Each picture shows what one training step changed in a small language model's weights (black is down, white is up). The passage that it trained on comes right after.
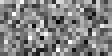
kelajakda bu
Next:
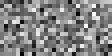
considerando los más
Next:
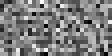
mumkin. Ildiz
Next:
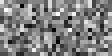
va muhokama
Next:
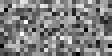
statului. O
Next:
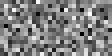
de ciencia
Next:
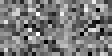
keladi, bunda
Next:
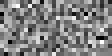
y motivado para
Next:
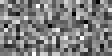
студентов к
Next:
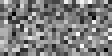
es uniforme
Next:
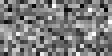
illetve a
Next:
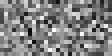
du département
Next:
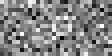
Majolis un
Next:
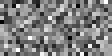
op het eerste
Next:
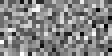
temor al que
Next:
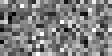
chi diventa
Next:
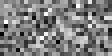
balki umumiy
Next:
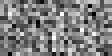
countries are
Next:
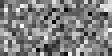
individual effects
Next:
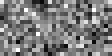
командами й
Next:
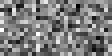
таблиці 2
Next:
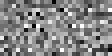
di attività
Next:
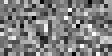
capital is one
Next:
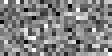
propone la
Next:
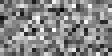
de manera segura
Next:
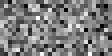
de uma evolução
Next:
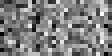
fanlar bo‘yicha
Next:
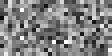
el puntaje
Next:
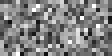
por mais tempo.
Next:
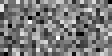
o pico foi
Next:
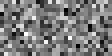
за рахунок
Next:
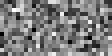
maqsadida mineral
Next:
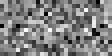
sinov tadqiqotlari
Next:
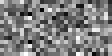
vazifa va
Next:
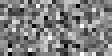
и санации
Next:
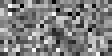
semantik hamda
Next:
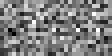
dilakukan terhadap
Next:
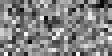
исследователей, на
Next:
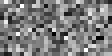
va tarixi
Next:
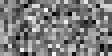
a) Banklar
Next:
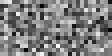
dasturlarini yaratish
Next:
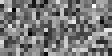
особа. На
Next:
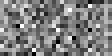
shu yillarda ham
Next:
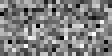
identitas Islam
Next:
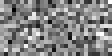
con la finalidad
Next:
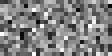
mentais mais
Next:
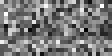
ularning iqtisodiy, ijtimoiy
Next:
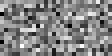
ser completas
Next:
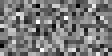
depressão e
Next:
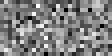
es. Respecto
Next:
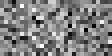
Case della
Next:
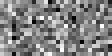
perataan laba
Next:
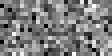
que el chico
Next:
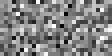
y la capacidad
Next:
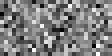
boshqaruv hamda
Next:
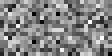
pendidikan yang
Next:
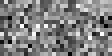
vor fi identificate
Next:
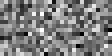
para otros tipos
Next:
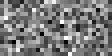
amallar bajarish
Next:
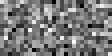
va ulardan dars
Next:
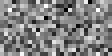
de la ecología
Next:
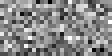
prosedur yang ada
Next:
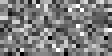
с учетом
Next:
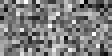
раза чаще,
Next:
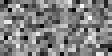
en croisant
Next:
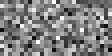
em excesso no
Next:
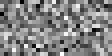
financial stability
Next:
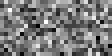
tur va navlarni
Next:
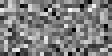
existência de um
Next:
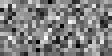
that individuals
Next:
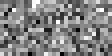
niet geheel
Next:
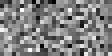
ya‘ni bir
